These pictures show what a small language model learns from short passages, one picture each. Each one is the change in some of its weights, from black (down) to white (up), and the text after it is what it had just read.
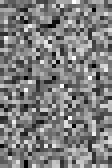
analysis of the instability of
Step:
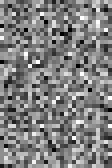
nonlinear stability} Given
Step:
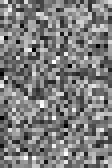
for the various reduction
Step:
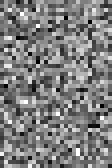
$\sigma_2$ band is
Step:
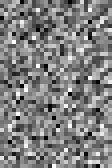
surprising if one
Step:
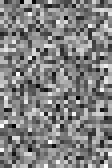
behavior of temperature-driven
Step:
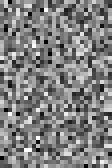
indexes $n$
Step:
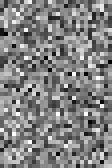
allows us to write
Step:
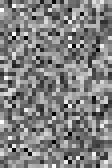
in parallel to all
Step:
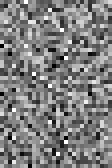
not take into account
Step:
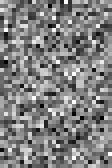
be understood in terms
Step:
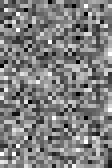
generator. When $\v
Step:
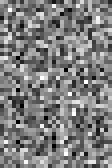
for comparison with recent
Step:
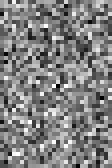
or underrepresentation
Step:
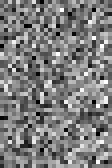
the hypermomentum,
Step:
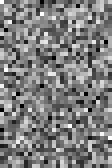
Nb plays in the
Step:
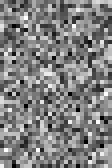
null difference networks.
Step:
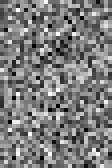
corresponding Khanda and
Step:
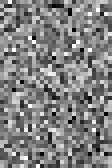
neglect star formation
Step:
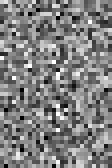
check the processes of
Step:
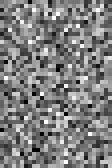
originates from the mass
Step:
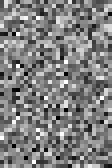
eigenvalues are
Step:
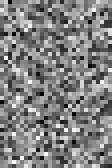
becomes a correlated
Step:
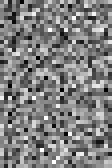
the core-biased
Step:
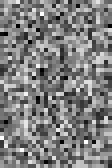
the current best equations,
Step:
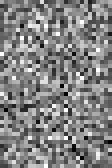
with a combination of
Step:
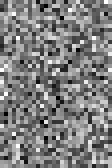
definitions in Figure 3 and
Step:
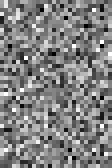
also obtained which includes both
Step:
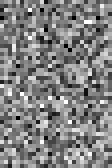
at high redshifts
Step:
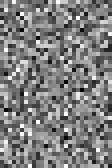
as a function of delay
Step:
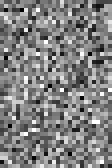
have a soliton moving
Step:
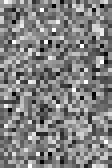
onto inanimate
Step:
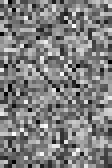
a new quantum resource for
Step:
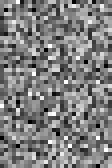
signal-to-noise ratio
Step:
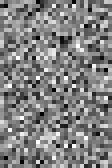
the source (limited
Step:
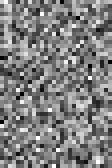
generic random variables
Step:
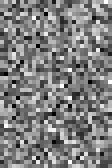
Neural Network
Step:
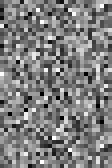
and pests share one
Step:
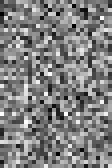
second term in the braces
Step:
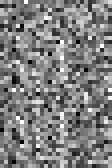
such as the data mean and standard
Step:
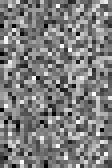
to stabilize the
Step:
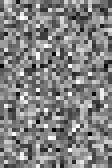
extended sources is a
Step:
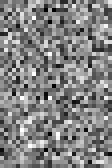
that perpendicular must
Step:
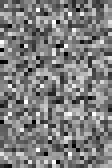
the phonon mode is
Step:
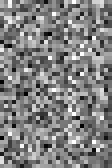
our general-purpose
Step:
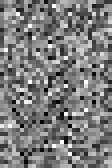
observation aligns with the
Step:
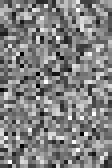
another prompt
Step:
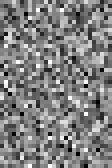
estimated by sending a
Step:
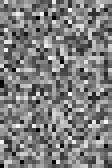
three-body scattering
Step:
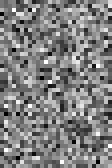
hadronic transport
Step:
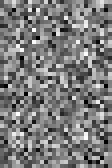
by the wandering
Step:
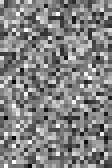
us write the full
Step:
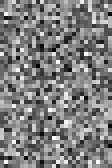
In order to derive a mass
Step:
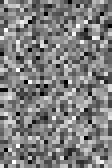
alternating generalised
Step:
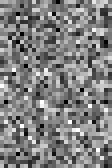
this research. He
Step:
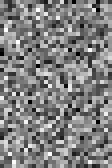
as waterbed effect.
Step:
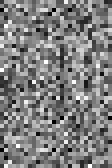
appendix which contains
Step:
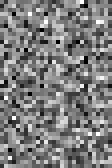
&\thinspace $
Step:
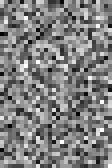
the same condition as above with at
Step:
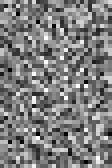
associated with the energy range
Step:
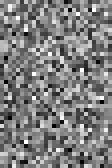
correspond to three frequency
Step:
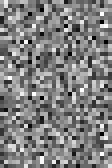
concludes the proof
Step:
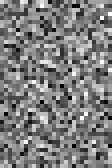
The first and most important contribution
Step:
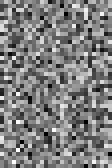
in the last two conditions,
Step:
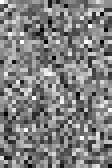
nor along $y$
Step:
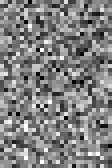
small bandwidth or too large
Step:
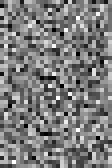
into account here, since
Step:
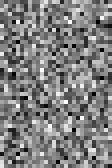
ETH Zurich,
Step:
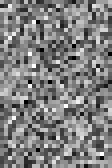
to focus on the type
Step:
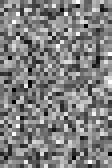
are also better measures
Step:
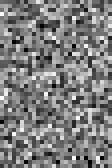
coefficient and 33
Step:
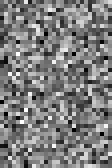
and the spatial derivative
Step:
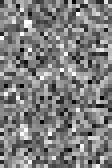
remarkably enough,
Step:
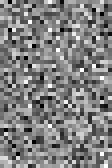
Adriana V.
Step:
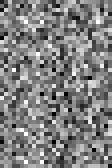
generally available through
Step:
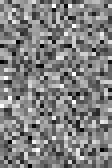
two different Yukawa
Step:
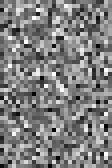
\vdots & \vdots
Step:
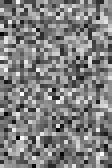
an internal degree of
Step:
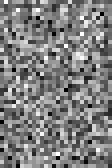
video clip, we
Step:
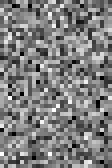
for o4-mini
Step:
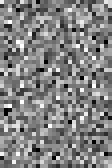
conclusions provide
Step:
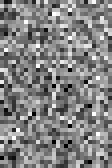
positrons (presented
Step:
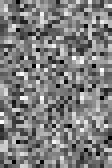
galaxy in TNG50 has
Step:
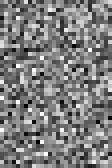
and energy scale of the problem.
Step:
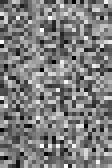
[17]. The remaining two
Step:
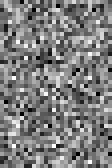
time $t$ is the same
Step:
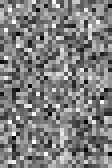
two other axes are observed
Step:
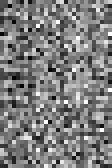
to QED leading
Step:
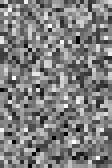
that the relevant pairing
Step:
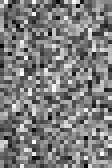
is inherent in the
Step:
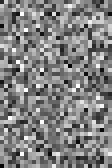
unverified model to describe
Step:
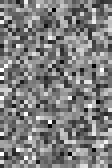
and about 50\% at lower
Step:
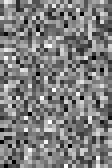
interaction between quantum dots in
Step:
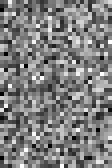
operators in some simple
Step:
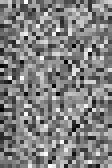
can be produced by a
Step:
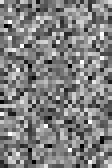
conduct a simulation
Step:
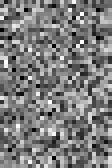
motion parallax,
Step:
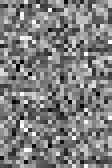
discussed in a previous work.
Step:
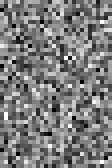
& Chute, R.
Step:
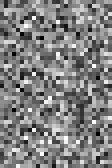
Phys.\ Rev.\ D
